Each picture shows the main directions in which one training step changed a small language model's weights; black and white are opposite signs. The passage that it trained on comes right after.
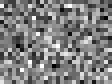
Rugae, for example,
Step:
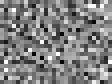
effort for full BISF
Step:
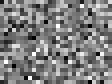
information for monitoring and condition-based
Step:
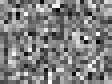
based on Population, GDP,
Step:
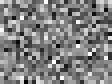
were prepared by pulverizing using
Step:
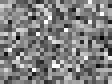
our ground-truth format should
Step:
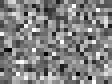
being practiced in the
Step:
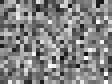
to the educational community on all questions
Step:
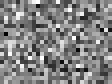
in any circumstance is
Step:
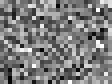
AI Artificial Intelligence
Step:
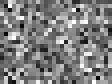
a score of 1 if present or
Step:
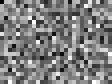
Coefficient Problem in a
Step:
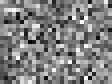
was collected from 100 patients.
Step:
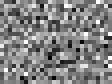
often demands customized circuit designs
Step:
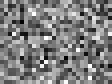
inflammasome activation and
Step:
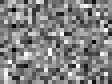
of the root and to establish a
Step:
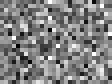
capacity of the shunt compensation
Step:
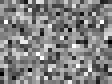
of Design Optimization of
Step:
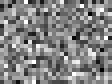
South-West extension of the
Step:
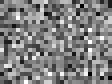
will be used to reconstruct
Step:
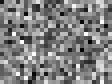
in India and various developments in
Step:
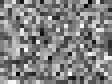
The authors further found that the
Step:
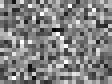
AG_12 Agam
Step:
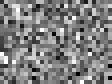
Research for supporting this work through an
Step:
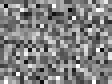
pool. Initial HS
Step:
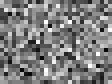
storage potential of less than one week
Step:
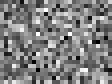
JW plus 67%
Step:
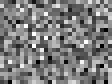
D., Pfaender
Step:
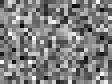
the impeller shall be able to
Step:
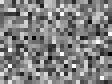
system, no matter how it
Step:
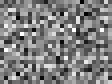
is defined in the following way:
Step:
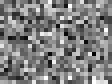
achieve a common goal or group of
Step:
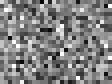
a warped, personalised
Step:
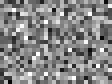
study species. 2, 4,
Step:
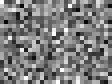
were the most common agents causing
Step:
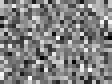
temperature for data-logger
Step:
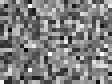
based positioning scheme. The results
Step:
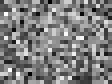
spinous process. The
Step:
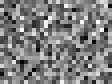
Furthermore, another mood captures
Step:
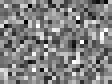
exacerbated to the
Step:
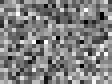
related to the automation of all
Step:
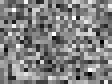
of the phyla of the animal
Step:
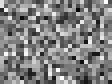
risk patients. *BMJ*
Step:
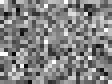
key role in the natural processes that
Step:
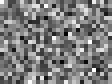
safe, effective and precise manner in
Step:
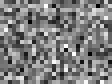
supercomputing centre in
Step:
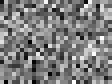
flow visualization experiments were performed under
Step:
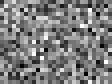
qualitative methods. In the first and
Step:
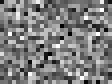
in most tales, but it
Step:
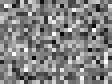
expands the benthic configuration
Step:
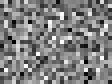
increased glycolysis activity with
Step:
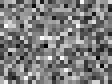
Have US26 As a Project
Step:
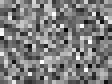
noise and blur. Many images
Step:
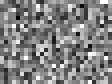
to be able to apply their knowledge
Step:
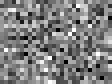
is managed by conservation workers,
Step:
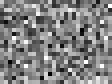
37 patients had Pattern I,
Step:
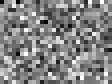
[19] is used as the
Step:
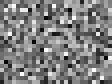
mL of water and then it
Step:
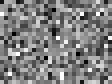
[7] propose ways to
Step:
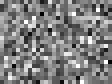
allows access to data and metadata
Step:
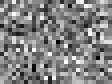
resources. Dong and Liu introduced
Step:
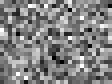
dynamic response at the blade tip as
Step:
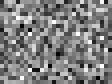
the experiment stages are detailed in the
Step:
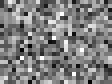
the public towards some other news.
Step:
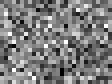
**INDO AMERICAN
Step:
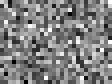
adaptively so that the impact
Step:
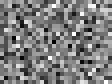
cells with clear cytoplasm
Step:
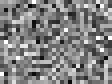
stochastic fluctuations
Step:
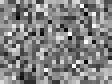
to the subscriber. This
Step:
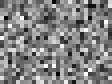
dimensionless σ^2
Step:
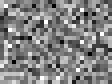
formaldehyde (Sigma)
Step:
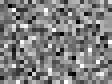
(or simply *surfaces*)
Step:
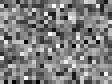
upper limb. The superior
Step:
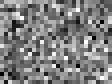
step or rectangular
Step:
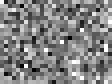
are more significant in the second
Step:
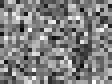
the manuscript. Additional
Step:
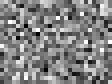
investor's behaviors in the
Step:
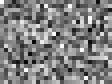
while simultaneously enhancing individual and
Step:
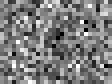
pollinator are initially at high
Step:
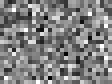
sample of 458 patterns extracted from
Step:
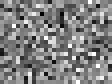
Olurode, L.,
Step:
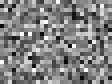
within two years from the entry
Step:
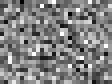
Because of the avalanche
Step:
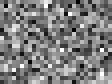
offences. It presupposes
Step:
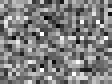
victim according to the
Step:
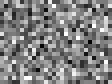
17 consume only thoroughly
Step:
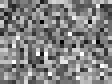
knows is right. The opinion
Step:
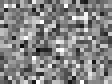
this is influenced by Indecision
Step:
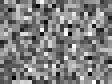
for the right accelerator concentration always
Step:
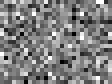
retrieve data that are similar
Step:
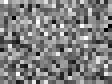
reconfigurable hardware to
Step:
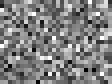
1). Figure 1: Schematic
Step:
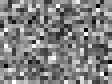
Effects:** Jonac
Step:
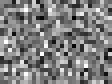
education, refers to educational programs offered
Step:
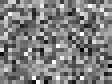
need for strong and solid organisational
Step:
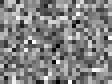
the key intermediate (VI).
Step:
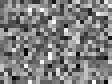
We also hypothesized that a
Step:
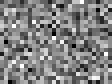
is of $l_{ip}
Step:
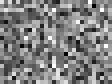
performance ratio was 48.1%.
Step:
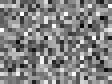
under-resourced communities.
